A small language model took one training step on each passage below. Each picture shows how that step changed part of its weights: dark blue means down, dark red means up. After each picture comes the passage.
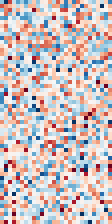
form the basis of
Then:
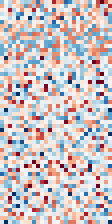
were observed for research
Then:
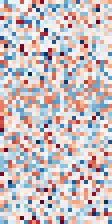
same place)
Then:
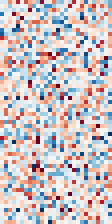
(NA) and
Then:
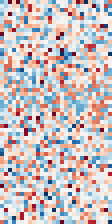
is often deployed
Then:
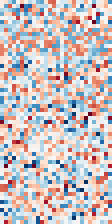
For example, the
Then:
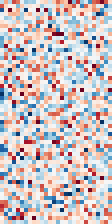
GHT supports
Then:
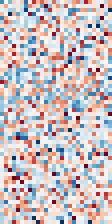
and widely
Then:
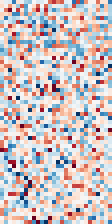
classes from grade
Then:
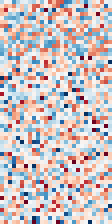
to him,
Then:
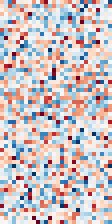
a size between 250
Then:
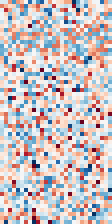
products, and train
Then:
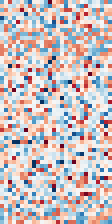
two different distances from
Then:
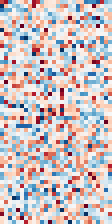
Israel et
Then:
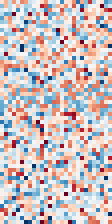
an Assistant
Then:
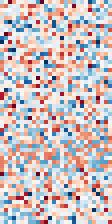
some keys
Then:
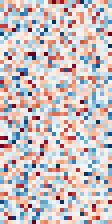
EMI and
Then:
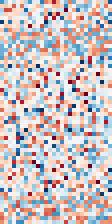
quality and ensuring
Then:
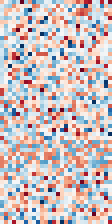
preferable to
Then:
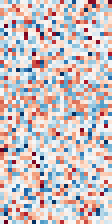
join the group of
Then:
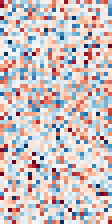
the edges of
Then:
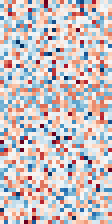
disability, pain
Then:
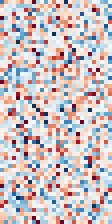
and that they have
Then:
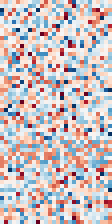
preceding data lead
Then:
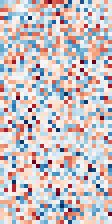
of shares of
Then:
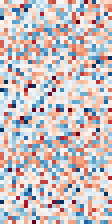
Introduction The
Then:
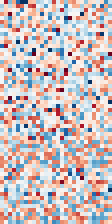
enrolled and
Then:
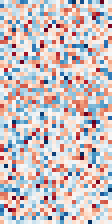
exploratory work and
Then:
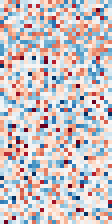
more than 15 years
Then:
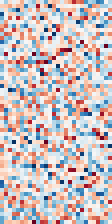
VIII –
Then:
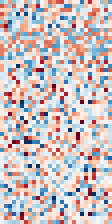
which have the lowest
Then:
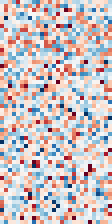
necessary to understand the
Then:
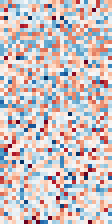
occur in the
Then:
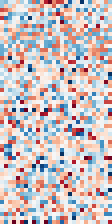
of secure data access
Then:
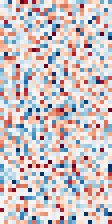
is now 6%
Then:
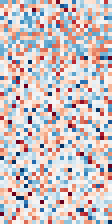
arises in
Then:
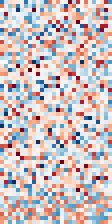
“I do not
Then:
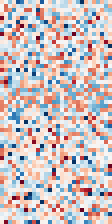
which lacks an
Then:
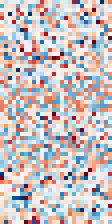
determines that the
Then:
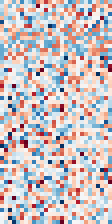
related agencies,
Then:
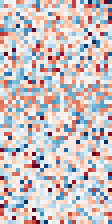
for the Protection
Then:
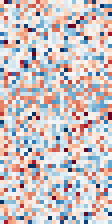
Number MAC
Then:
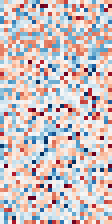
College of
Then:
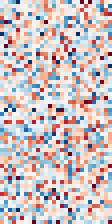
regimes I and
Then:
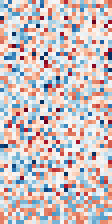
3 3 One percent
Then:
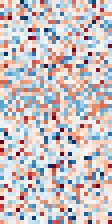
to be considerably
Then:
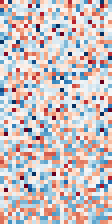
28 Duration of
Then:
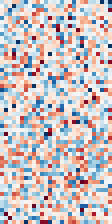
Programme information
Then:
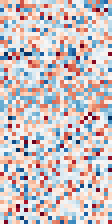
often perceived as
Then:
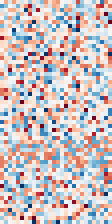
15 year-old
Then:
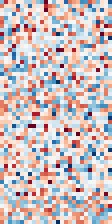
*shift from
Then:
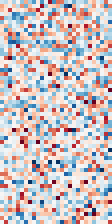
online version
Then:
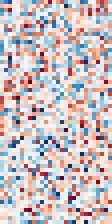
results. * ($p
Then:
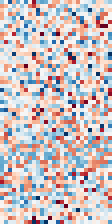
adopted at the
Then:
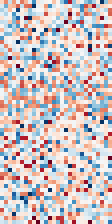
without an external
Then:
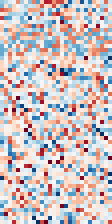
of physicians
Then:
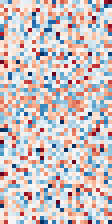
use/ land
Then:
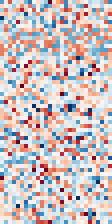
two authors of this
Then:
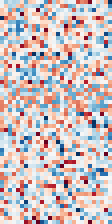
in ewe
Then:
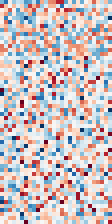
allows us to know
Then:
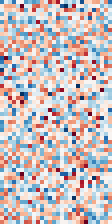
design. Previous
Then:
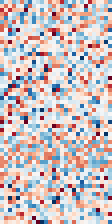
the other. -
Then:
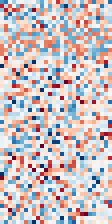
first three levels of
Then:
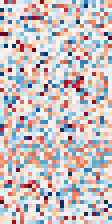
Twice None
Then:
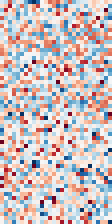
helps to create
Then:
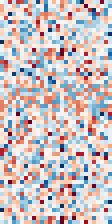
prime, then there
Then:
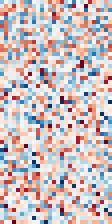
the migration
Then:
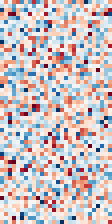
to kill her but
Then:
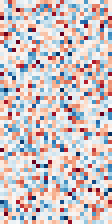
MDA between groups in
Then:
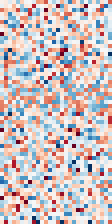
lead to reduced focus
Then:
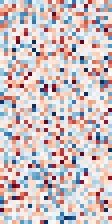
the limitation on
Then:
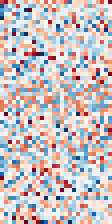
The University of
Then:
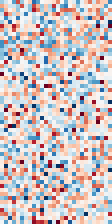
well documented across
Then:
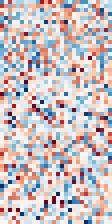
with the family
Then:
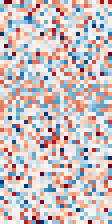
assessment in regards
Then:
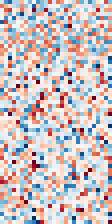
following the directions
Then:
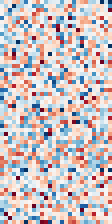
Programme in
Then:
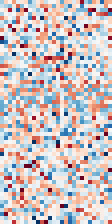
of python
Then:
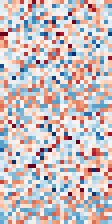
Marin et
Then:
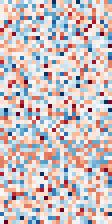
consent was obtained from
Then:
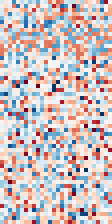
sources, modified
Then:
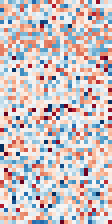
protocol was
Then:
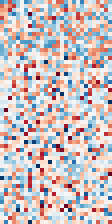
shall also apply
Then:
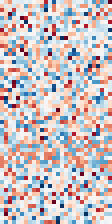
Juana de
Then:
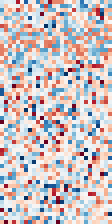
significant amount of
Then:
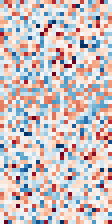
constructed in
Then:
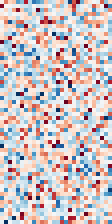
need to think and
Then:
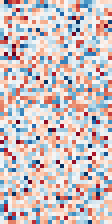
no statistically
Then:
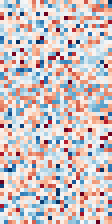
If $n =
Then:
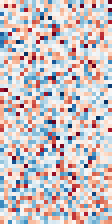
Baca et
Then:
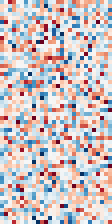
of BC through
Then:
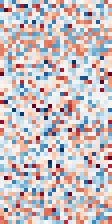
transaction of between
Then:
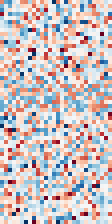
users, Non
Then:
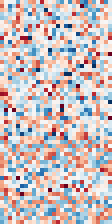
beam analogy
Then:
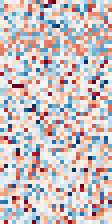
cases group whereas,
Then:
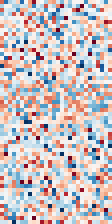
change originated
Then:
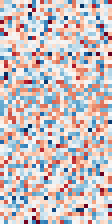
suffering from
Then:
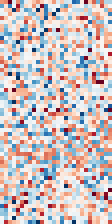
3. The excess
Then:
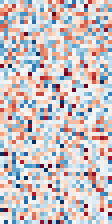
the loads of
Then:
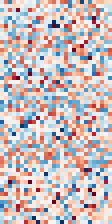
ML and deep
